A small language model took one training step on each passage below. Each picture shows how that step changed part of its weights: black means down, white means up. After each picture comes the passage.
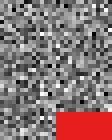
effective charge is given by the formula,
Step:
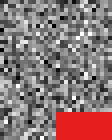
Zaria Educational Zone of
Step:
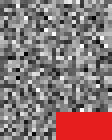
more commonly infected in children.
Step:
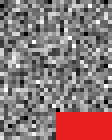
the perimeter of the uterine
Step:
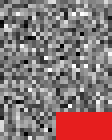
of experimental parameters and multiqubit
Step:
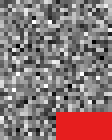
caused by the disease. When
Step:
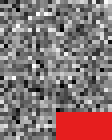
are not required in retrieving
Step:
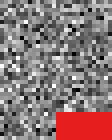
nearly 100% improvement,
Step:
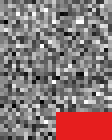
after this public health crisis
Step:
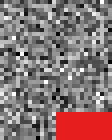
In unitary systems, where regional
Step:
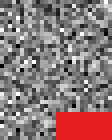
social hierarchy is
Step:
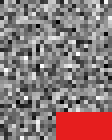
at low cost, then it would be an
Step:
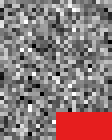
the participants after the interview. All data
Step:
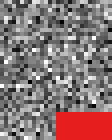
p.Y140C is proposed to
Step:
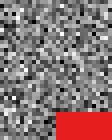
In particular, they show that the apparent
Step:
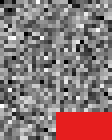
set target on the RVIZ
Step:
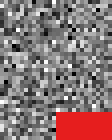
predicted ratios of the mass and decay
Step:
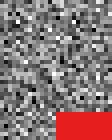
. \label{llag} \eeq The
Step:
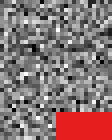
distribution of gravity to SM, given by
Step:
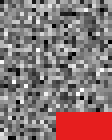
IHT scales better than
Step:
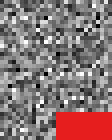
completely unknown, but within the
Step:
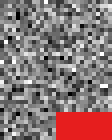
helps investors assess the overall
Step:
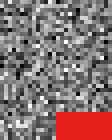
may expect that the effect of the additional term
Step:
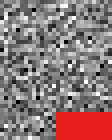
the trap in our experiment, it is a
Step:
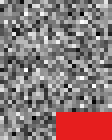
synthesis is not always
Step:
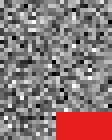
the history of media and its
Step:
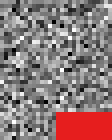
adopts a descriptive survey
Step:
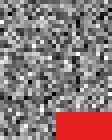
this specific discipline or if they have the
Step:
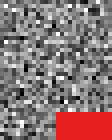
The instrument is designed such that no
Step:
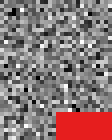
efficiently than H$_2$ or
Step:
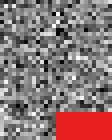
archaeological perspective of the
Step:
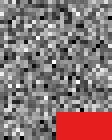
molecules and carbon atoms
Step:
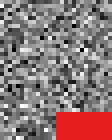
the systems which stay away from
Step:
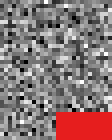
evidence. Polarimetric
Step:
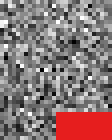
heterogeneity. Due to the
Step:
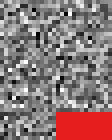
the level of the action, in the
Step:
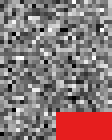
is mixed with PCl_5 or
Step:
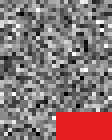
great practical experience and national
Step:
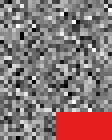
\end{equation} The second-order
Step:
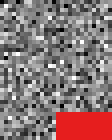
compensation of the phonon effect on the
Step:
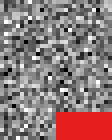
in a sense opposed to each other
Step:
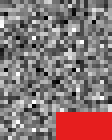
Sb-3. In the third
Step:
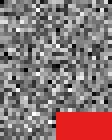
from participation, these include: an additional
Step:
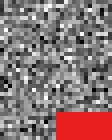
leading term in the $T_{ab}$
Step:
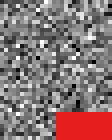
selected for the purposive sampling
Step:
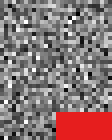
institutions are not static. In some
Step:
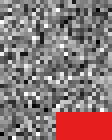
to take part in the research. Exclusion
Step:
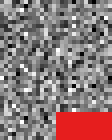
CDNN to find the final
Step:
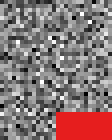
reflux for additional 1. The
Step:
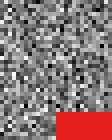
a special case of the generalized graphical
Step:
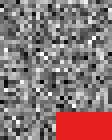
reason for this could be that, due to
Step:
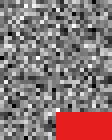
requirements. Various MVDs
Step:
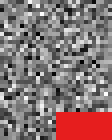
with new tapers to avoid
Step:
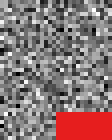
alterations and based on the understanding of
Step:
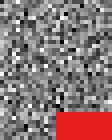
\lambda_1 |$ is small}. When
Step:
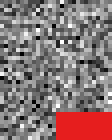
recent report claims that the
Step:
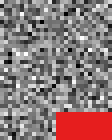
calculated for each computed cycle.
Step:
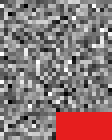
the mesa, $q$ is the
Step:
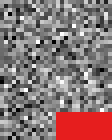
of a left-right symmetric theory
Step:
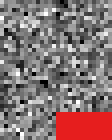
discrepancies between the \ML relations
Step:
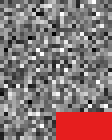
chemical and plastic waste.
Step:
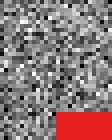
individual author contributions, reduce
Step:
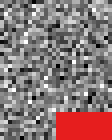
astronomical observations was discussed by
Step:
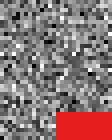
voltage inversion, as discussed
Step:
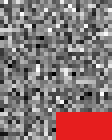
dissipated energy rate under extensional
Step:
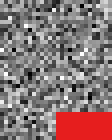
ply in the fibre direction is in
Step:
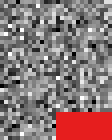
-0.3$) tends to be
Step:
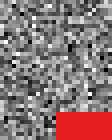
display a precession of the
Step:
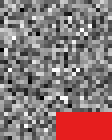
resolution E/dE∼ 10.
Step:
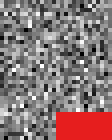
of supernatural punishment
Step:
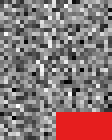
In this letter we have studied the problem
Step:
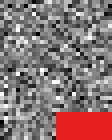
a purposive sampling technique was
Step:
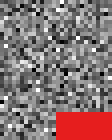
providing a base temperature of about 10
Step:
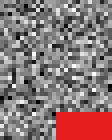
of communication that increases the social
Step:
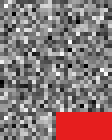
total density are suppressed. Further, due
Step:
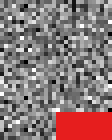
the ASCL's information for NASA
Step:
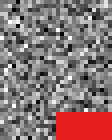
extracted by means of determining a
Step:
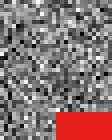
of "chemotactic rings" in
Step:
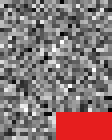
of a cubic polynomial. The
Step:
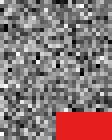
marked by decreasing of LVEF
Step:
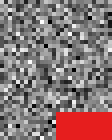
strategies. 6. References
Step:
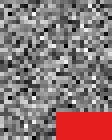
the storage time by several
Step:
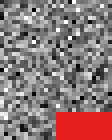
therapy: we believe this
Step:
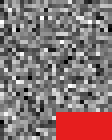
unrealistic failure scenarios
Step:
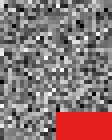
question of the government's
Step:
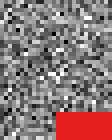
a significantly weaker EPC for this
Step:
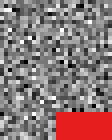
the number of votes for each software
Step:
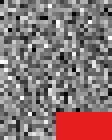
$v(q)$. To see why,
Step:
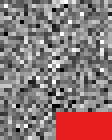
In order to analyze the response of specific
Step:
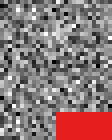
and their synergistic effects in the
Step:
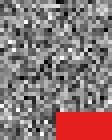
teams. What can also now be
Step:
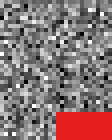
the observed protective benefits.
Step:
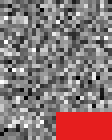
resonance shape that provides
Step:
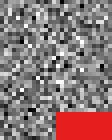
vehicles (UGVs)
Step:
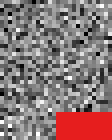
and limitation to effectively handle the
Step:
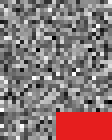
J. B., Tesluk P.
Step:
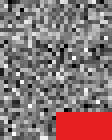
3$). The overall anaemia
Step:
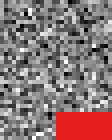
statistics hinder the training process
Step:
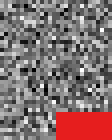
of the NS baryonic mass limit
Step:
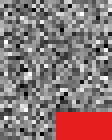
of a certain area. Of
